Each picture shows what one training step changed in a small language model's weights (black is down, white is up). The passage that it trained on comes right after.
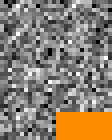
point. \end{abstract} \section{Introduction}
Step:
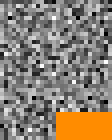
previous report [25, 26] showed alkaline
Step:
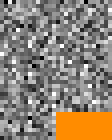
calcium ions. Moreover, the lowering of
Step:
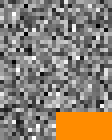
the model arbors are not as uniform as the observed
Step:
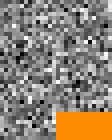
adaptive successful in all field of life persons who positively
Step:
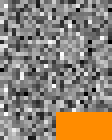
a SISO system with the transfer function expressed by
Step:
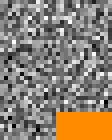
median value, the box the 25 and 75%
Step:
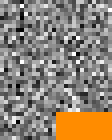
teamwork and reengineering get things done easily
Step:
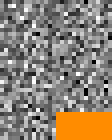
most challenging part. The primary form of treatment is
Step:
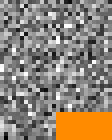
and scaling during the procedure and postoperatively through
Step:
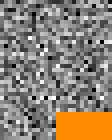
perhaps due to the local heating caused by the
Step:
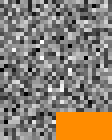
by minimizing $\chi^2$ defined in
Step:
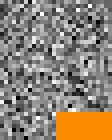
Here all ten different connections are connected to the Earth
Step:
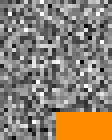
forming a resolving system of equations and the need to
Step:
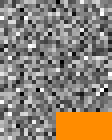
1.5 to 12m giving trafficked areas
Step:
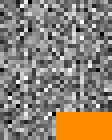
effective action from first principles, starting from the scattering amplitude of
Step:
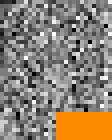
apparent node in the middle of the isothermal
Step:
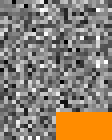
it must be evaluated to see if it is ready for
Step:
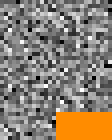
intermodulation products below the quantization noise.
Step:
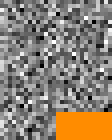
well-known disaster in the American city of
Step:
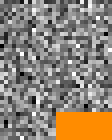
others. These fragments prove the structure of
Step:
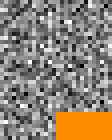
using node MCU ESP 32, LoRa
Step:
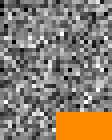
as: $$MSM_{\varepsilon}^* =
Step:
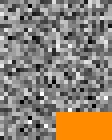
allows to link the properties of this source with those of other
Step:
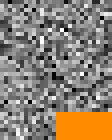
Adentwi, M. Asumeng, and
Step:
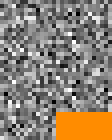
severely ill children.17 Most severely ill children with
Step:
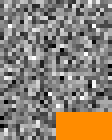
for the elimination of VOCs at low
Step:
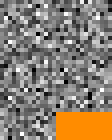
The present study is aimed at determining the general physical fitness
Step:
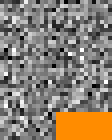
and PP matrix [1,2]. Another critical
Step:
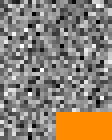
by placing a single swimmer in the center of
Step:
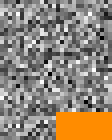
countries about 90% of the new cases and deaths
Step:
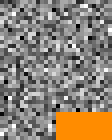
cultivation. In the following decades, with the
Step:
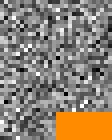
to reduce levels of depression after childbirth:
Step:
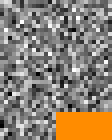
for solutions to (\ref{ELeq}) and
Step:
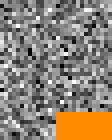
the temporal-sphenoidal line to modify
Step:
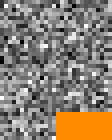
physically admissible. \section{Intertwining
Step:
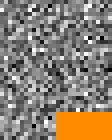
study of FNCCI shows that Nepal
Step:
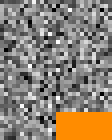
the degree of noise correlation exceeds a certain level, the
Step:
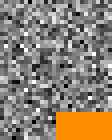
consistency reliability of 0.95 was determined for the overall instrument
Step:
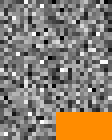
prevention measures are taken[114]. While it might
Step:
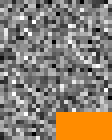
(e.g., soil organic carbon and pH)
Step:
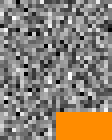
for our thermodynamic system, with the shape of the free
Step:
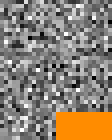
done by expository method. The study is mainly based
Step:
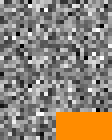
Communication Sciences, Moldova State University.
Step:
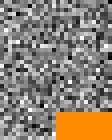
to have a noncompact formulation on the same footing
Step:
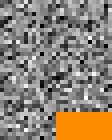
Nat\'alia Augusto and
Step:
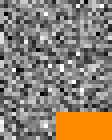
machine but was too large this time to be installed in
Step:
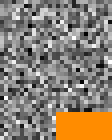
the History of Geodesy in
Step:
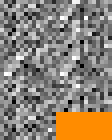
\\ \hline \hline \end{tabular}
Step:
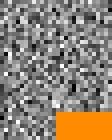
This results in the following values for the OPE coefficients at
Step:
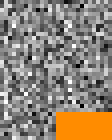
PEO and HL powders. The second
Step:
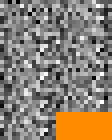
периода на
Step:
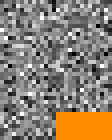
The agreement is quite good for that case, whereas the
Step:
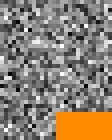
non-linear $\sigma-\omega$ model and examine the
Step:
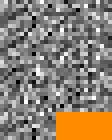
ICLEI EURO Small and
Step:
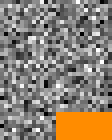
on the Transformer architecture, we also evaluate
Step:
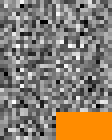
the present and the Gogny-HFB calculations
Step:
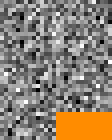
collected in the suitably developed and pre- tested
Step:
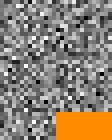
Routing Algorithms for Multi-Channel
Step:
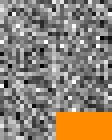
assessor's biases affect all models in the same
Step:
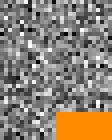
$R$. To leading order in $1/R$,
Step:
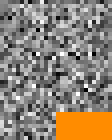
developmental projects. Thus, the government must have the ability
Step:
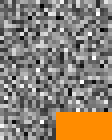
gave consent were eligible for the study.
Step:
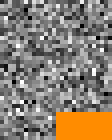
can treat $\vec{n}$ as a constant vector.
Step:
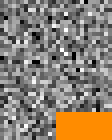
energy released by the planetesimals accreted
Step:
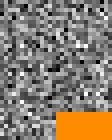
|V_i| \angle -\delta_i
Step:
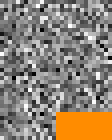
which human dignity and autonomy may be
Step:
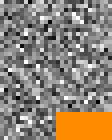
future economic benefits, and reliable measurement, while their valuation
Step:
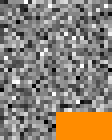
$\Lc^{mx}$ in absence of signal
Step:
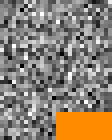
Luo and Ch. Roux, "A
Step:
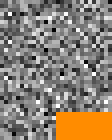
Innovatively, our approach simplifies the data’s
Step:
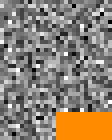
Shade⁵ program aims to reduce flooding by diverting
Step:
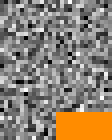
a thorough overview of the theory of Homogeneous
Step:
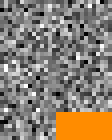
will be obtained after determining the vacuum and diagonalizing the effective
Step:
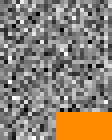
in Table~\ref{tab:Substrates}) of
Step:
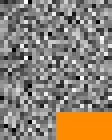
unprotected environment. For critical network function nodes cannot be
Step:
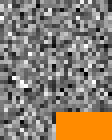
The precursor wave was described for the first time
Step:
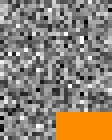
the $\Lambda$-hyperon is now extracted by evaluating the
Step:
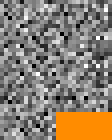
assumptions about who we are, how we should speak,
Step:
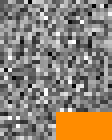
instability at the nonlinear stage starts around a localized area of
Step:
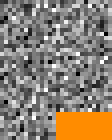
position of the Vasilievskaya
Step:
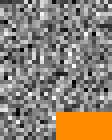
Gulf countries in the context of globalization of
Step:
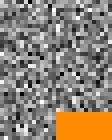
Internet, infrastructure networks, and transportation networks. The
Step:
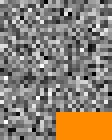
accurately, we assume the TDE is detected at a time
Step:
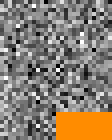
are likely to fail because learning how to behave must
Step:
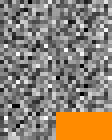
USING ULTRASONIC TESTING
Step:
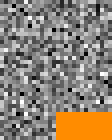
analysis): The nutritional profile of orange
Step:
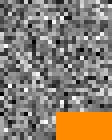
six firms but using linear regression, we are able to
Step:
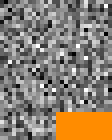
perovskites, in DP, the interaction and
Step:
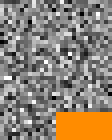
the sample does not result in a very large change in the
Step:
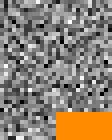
of electronic fraud emphasizes the necessity of
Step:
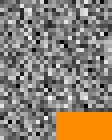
MAE, the one with higher expected predictable weights
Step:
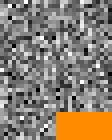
the metallic ground state of L2$_1$-II
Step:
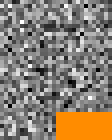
and only two are statistically significant, the first showing a
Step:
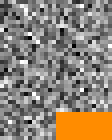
ways to integrate energy systems analysis and management methods Dissemination
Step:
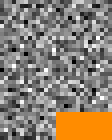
\left(k_x x + k_y
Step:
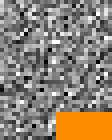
protein in the urine. When it arises,
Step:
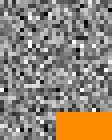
the values of humidity, temperature, and soil
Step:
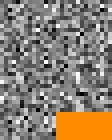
or make definite predictions. On the other hand, if
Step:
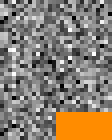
of Chemistry, Tel Aviv University, Tel
